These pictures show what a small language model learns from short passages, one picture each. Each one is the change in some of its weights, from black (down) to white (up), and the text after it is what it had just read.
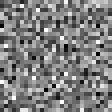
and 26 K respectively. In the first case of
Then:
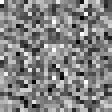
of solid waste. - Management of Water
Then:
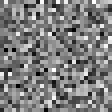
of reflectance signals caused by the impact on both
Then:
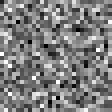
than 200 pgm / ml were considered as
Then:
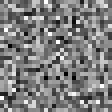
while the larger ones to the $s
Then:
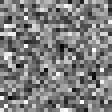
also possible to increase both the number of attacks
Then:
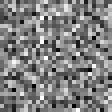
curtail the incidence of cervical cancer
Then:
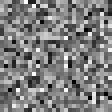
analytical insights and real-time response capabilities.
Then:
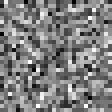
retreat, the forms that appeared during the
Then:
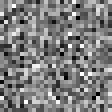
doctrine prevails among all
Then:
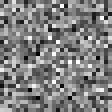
Risk Measurement 1. INTRODUCTION Technical reasons to
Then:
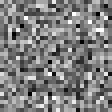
linguistic distance is defined and its
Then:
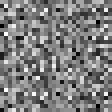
cause behind the learning motivation to improve the productivity of
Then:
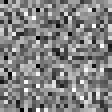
"Development of 3D Printed
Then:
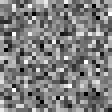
the need for regional validation of satellite products, particularly
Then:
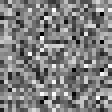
wet season could significantly increase sediment delivery with
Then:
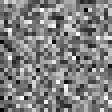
transfection enhanced degranulation and
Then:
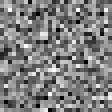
high-temperature deformation mechanism, was obtained to
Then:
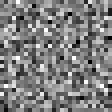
who was a close associate of the
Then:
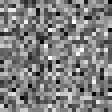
Intermediate-Risk Group in Metastatic
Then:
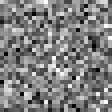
the omega-3 supplementation his
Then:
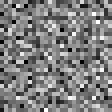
Dubai United Arab Emirates⁵
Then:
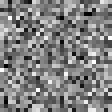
list. Examples: Input
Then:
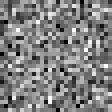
after 400 AD that lasted approximately 600
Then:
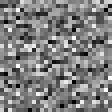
from this novel approach. Additional information
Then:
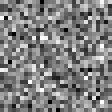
the simulation. This version gives important clues for
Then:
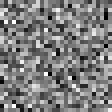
P PODCAST • 54
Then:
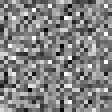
Strategic Initiatives shall be implemented to address
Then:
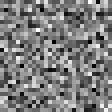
class. Thus, if a crystal has the
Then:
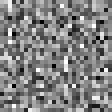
many of these symptoms can lead to significant pain and
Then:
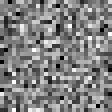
mode of action that you are investigating is
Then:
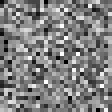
conducted using Franz diffusion cells to assess the
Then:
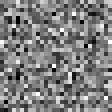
children, and she was very happy with her
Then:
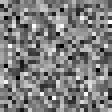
problems can be seen in Figure 6. The optimization
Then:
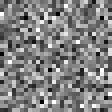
Natali academy - in the direction
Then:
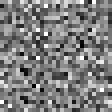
and exemplary academic performance. They
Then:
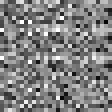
of the “part of” relationship.
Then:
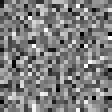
following questions form the EHARS
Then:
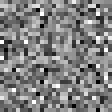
Key Words: Splitting
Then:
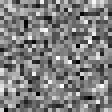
the Middle Ages. Another eminent
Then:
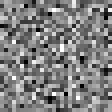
questionnaire «SF – 36 Health Status
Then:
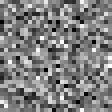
the study or as a supplementary finding mentioned in
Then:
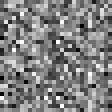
one`s own opinion is the another benefit
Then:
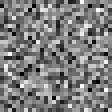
carried out as a part of this work was conducted
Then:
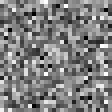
the streets. In the urban core,
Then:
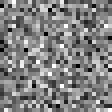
available within the text of the article. Ethical
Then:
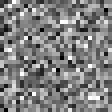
year International Students (FIS) as well as
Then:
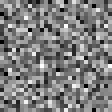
increased overall participation rate in the classroom. More
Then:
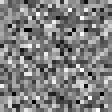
1) Gate keeping Agent:
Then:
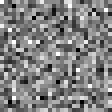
3, and 4 years after planting). In
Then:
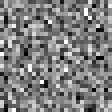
rates of skill and tool selection. Huge
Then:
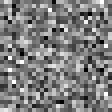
the subjects with obesity reported by Gilliam et
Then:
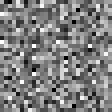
2019 Tom Shmuly Et Al.
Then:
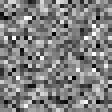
transport 4 GBaud signals using
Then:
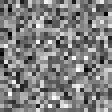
forces electric charge (usually carried by
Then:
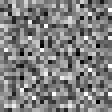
GSO, DSA, JKS contributed
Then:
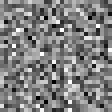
heading of 'Data Management, Processing and
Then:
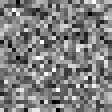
to slow diffusion process, the reactants cannot
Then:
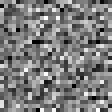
require transparency regarding their training data, source
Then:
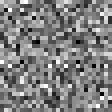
terminals generating traffic dominated by the
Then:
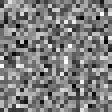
interviews with key stakeholders and provide a repository of recorded
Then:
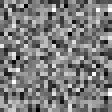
improves students' academic achievement probability concepts.
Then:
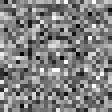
of feature - Other [specify]: The
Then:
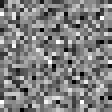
years before and after the treatment, providing a dynamic
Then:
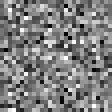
pathogens that can produce high morbidity
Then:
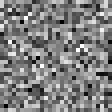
process of the kind described above that turns
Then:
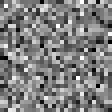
easy, due to a lack of recognition by academic
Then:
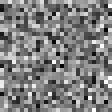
will be dissolved. So, formal
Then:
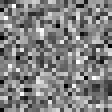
is customary to define its characteristic function in order to
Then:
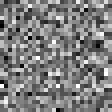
in Sanskrit in 1909 as well
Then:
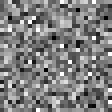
of CAT of the affected skin, which significantly
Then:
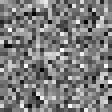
the concept of punishment has had many
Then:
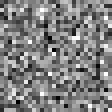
subtitle on a voluntary basis
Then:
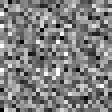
surface. The equations of motion for the
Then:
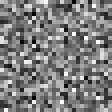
the diagnosis of malignant AME. In
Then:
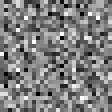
1939. After Bulgaria's
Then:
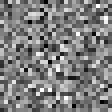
grading information (23% of producers),
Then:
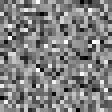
to 458) Treatment response of
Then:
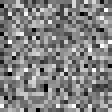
Council shall take place at scheduled meetings of
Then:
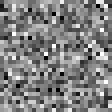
forms to address his grandson, leading the
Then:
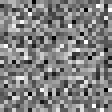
competencies of adult educators are therefore of central
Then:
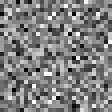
pipeline of making a recommender system and
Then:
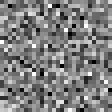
were presented in tables and graphs. The
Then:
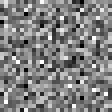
not require the introduction of a national currency
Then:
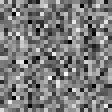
Malaika Rumala (2021)
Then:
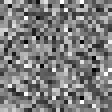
maternal and perinatal conditions include
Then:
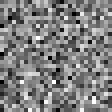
Area 2 has a price lower than area 3
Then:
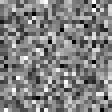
the original viral population. To identify whether genetic
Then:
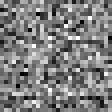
peening the double time. One type is
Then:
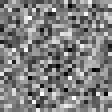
lowest one accuracy is presented in bold and
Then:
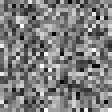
in Au+Au collisions at
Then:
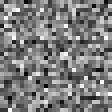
an online phase. First, the training phase
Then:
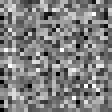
outgoing phosphorus levels in all studied
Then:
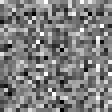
the poem, providing a musical analysis based
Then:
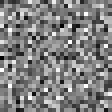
service delivery, improve access to information and services and
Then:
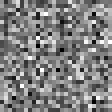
institutionalised settings that focus on a specific population and
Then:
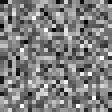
1.5 °C by the end of the
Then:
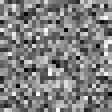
the factors of conflict in construction industry. Such as
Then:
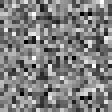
the classical actions of $p dX$. In
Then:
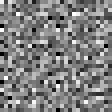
University Buxoro Davlat
